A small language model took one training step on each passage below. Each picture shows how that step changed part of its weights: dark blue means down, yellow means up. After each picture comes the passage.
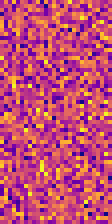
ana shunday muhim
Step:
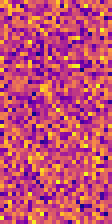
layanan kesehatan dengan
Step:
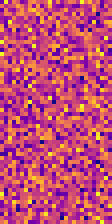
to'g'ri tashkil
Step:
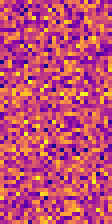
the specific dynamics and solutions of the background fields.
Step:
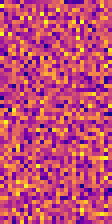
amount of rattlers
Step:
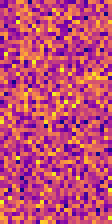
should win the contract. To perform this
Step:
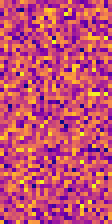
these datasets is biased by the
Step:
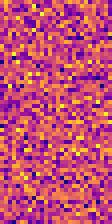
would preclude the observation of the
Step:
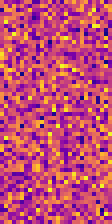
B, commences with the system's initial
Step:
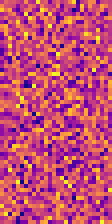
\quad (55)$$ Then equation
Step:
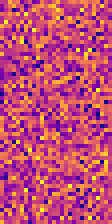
\author{Marcel S.
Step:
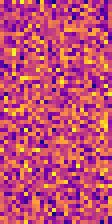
il nostro operosissimo
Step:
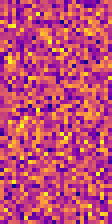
sanitárias adequadas.
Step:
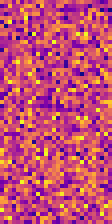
clear parameters based on best practice from the very
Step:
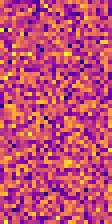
Tendex fields are defined in terms of the
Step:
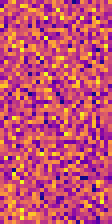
range of intensities and contrasts seen
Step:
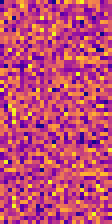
mengingat tingginya
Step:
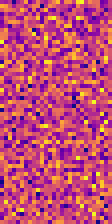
from mocks to those from data, since
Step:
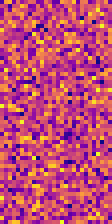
solutions must be adopted [8, 9],
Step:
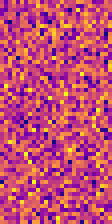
the chain do not embed into a given
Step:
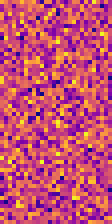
highest weights in (a)
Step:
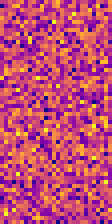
Durban, 4000, South
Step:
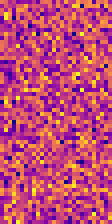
is more social movement-driven
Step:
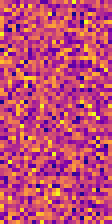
iborat bo'lgan
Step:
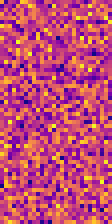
of view, I can imagine how
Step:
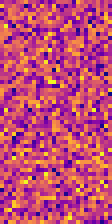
value and % fines along with PGA
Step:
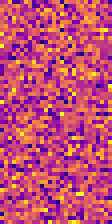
туп/га қолдирилган
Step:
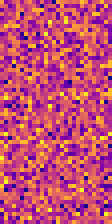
a strong effect on the node's
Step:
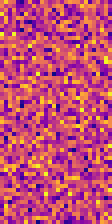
using a genetic algorithm,'' in
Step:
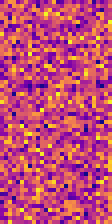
адвентиции. -
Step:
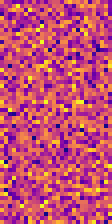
A Obra e seus desafios
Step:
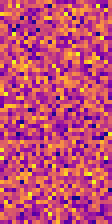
1995). But at the present time,
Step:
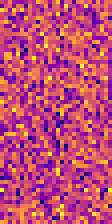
kebutuhan masyarakat
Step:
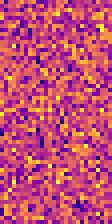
em sua grande maioria,
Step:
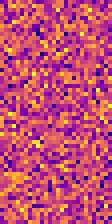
emergent dynamics of the system.
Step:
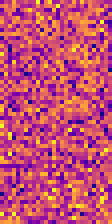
of the Emittance Growth in
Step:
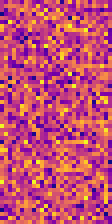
the TCP/IP protocol
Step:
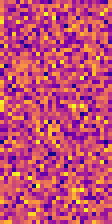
of the $i$ places contain the
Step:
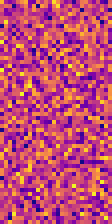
underlying argument with the
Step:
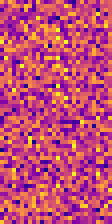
detection efficiencies and to estimate
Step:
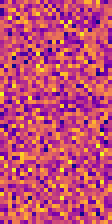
side to the study, offering a
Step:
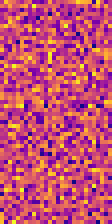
dukkaklarni ham uchratish
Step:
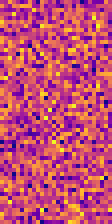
by Venkatesha et. al
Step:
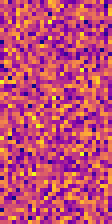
cables do not become overly
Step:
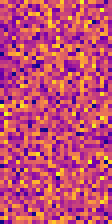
\textit{GPS usage,
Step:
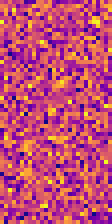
**Contamination of cow
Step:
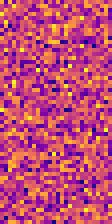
sebanyak 100 kali dera
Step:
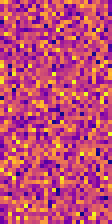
one obtained in: (a) the symmetric
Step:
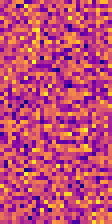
Temperature. Time of
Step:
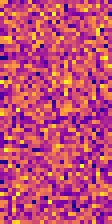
policy conditional on its local observation.
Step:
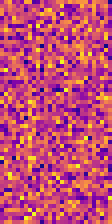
документ має значення для
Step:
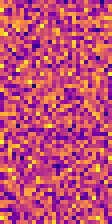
wormhole can only be stabilized
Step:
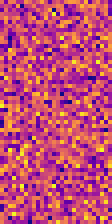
our magnetic scenario one can qualitatively understand
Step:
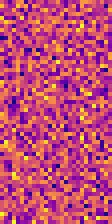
LB monolayer was deposited
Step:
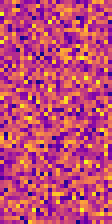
fora do prazo de
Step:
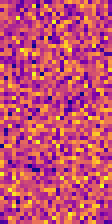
is run as described in the previous section.
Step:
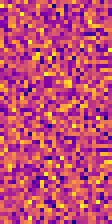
format, including T1 and T2
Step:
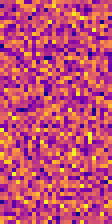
but also the aesthetic vision of
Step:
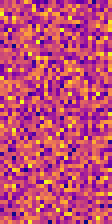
рассмотрения и
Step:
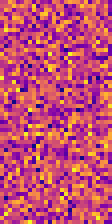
існують і пізніші
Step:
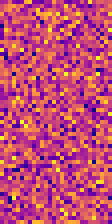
ўзбек тилидаги
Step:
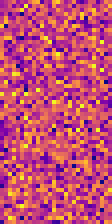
there are gas–liquid interactions in the
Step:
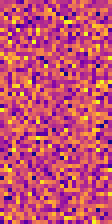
временного аспекта;
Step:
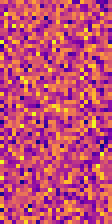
transformation from one point to another point can
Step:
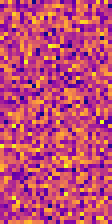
\,. \end{eqnarray} Using the
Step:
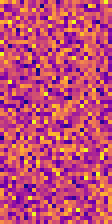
to the expected coherence time of the
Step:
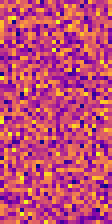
in natural conditions, allows us to find
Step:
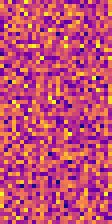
أن يحصل
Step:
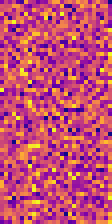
по крайней мере, до
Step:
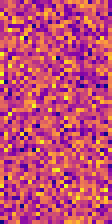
з березою подекуди,
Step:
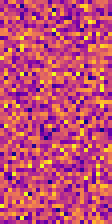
our luminosity estimate.
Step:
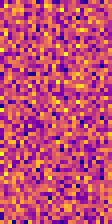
to predict the victims'
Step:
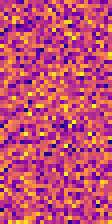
в жизни детей
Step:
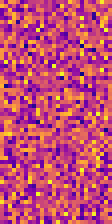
cheklanmaydi, balki
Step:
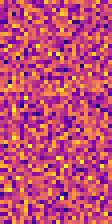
e’tiqod vakillarini
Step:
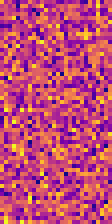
development, its theoretical and methodological
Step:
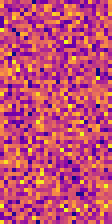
matrix which is multiplying the second order
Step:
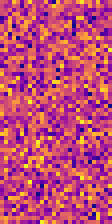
denetim mercidir.
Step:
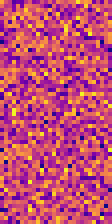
pie chart, it is inferred
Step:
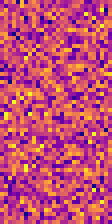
Germany} \date{\today}
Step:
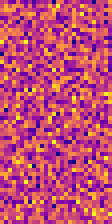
Mulk huquqi
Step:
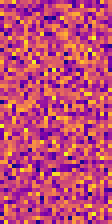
relatively fewer claims,
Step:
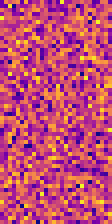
qiluvchi kuchlar sifatida
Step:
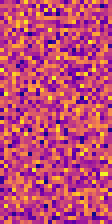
writers, from whom we have derived
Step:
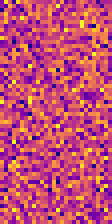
bangun gelang GPS
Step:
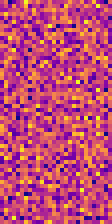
o, e, ρ) is a
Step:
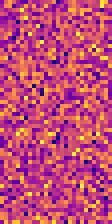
birinchi tili o'rtasida
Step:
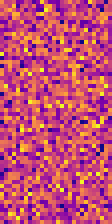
partners and proposes the first
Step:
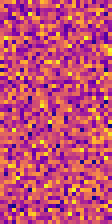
Ferry Power Station. Group
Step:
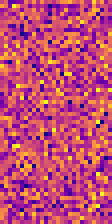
gas pressure calculated via the ideal equation of
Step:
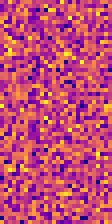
TURKIY TILLAR
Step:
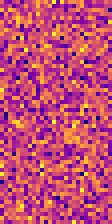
and shot noise measurements that allows
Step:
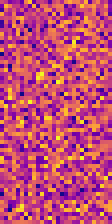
allows to cover a field of
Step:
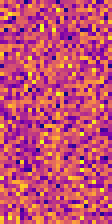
classifier gives high accuracy of
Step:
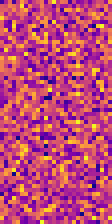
than volunteer students. The data
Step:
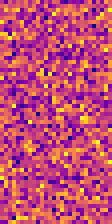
SCB Medical College,
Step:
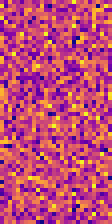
be information-saturated:}
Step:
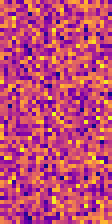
For a given total energy outflow rate
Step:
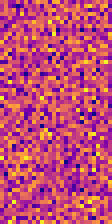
responsibilities of competent authorities
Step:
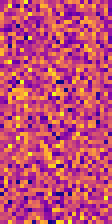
(HTSG, in the
